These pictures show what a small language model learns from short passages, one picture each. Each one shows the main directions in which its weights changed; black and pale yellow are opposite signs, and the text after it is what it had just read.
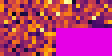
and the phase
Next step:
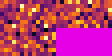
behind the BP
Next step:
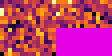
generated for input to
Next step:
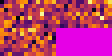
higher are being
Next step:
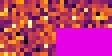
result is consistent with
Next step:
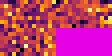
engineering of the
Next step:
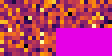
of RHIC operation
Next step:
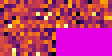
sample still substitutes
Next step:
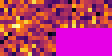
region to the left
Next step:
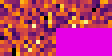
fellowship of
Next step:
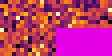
repulsive core
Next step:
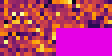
and detecting phase
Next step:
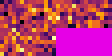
Sciences, Oak
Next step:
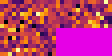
corpus and
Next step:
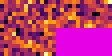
the steps described in
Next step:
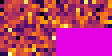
\een This means
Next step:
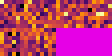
a Fermi gas of
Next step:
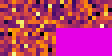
four such examples,
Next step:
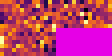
probability for 1997
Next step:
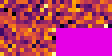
Poisson's equation and
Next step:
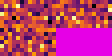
dust flow registered
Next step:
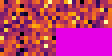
and internal energy
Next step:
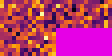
we plot in
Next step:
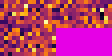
the infinite real
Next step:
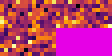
has been opening
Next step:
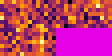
I-band distance
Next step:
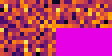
an AUC value
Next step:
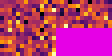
combination of FM
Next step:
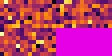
at high speeds
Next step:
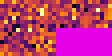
copy up to
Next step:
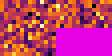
into account the presence
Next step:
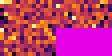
using laboratory
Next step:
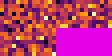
and x denote the
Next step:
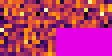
proposed a supervised
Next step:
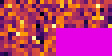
also evidenced
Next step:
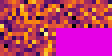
time of the
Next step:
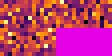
of hadrons
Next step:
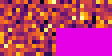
from the gravitational
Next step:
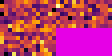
not couple to two
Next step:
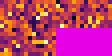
a high stability few
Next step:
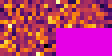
level of perturbations depends
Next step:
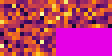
field strength is generally
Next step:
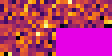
the redshift factor
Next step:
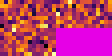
UV absorption was
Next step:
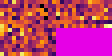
been found better than
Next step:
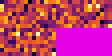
the spectral densities as
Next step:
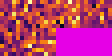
1$. Thus the
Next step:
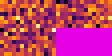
on the initial solution
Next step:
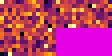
blue lines and numbers
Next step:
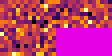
vector into a quantum
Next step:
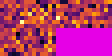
Each such state
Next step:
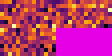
($\beta$) parameters
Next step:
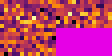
success. In
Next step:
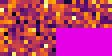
for each mode number
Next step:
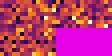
simulators and superconducting
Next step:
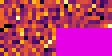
by the above procedure
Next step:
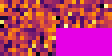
used. Note that
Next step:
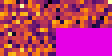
and Microwave
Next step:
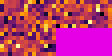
the silicon
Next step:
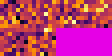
early scientific
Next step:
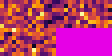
we determine) the
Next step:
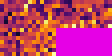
the correction to the
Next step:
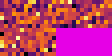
this formula to
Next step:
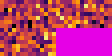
result in the total
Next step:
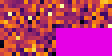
of optimal codes
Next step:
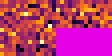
manuscript is
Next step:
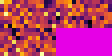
versus pulse duration
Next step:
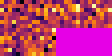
exponent $\phi$,
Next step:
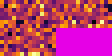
it becomes:
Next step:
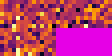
rows contain
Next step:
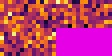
the role of the
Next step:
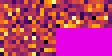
of whether the emission
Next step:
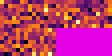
BH and outgoing
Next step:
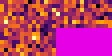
the ordered
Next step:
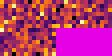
in principle it is
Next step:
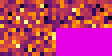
number of trains
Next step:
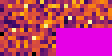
the basic physical significance
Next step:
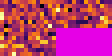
action recovers the
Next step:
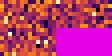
the power law exponent
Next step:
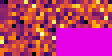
arise from the interference
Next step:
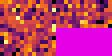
images were obtained from
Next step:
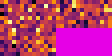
least three orders of
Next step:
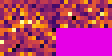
end in phase
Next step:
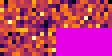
if the evolution with
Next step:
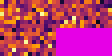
to check if the
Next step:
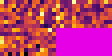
when it comes to
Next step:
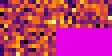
traces), the
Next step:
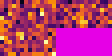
is located at say
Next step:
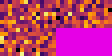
all cases. All
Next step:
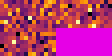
of configurations as
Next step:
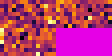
coherence time with respect
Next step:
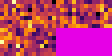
current results are
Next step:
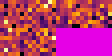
new Wilson coefficients or
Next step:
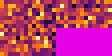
we find that
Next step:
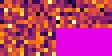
proposed accelerator.
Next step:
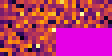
sentiment value
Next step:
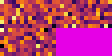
Republic of
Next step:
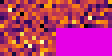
events with very
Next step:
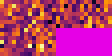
we note that,
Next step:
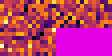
the almost identical background
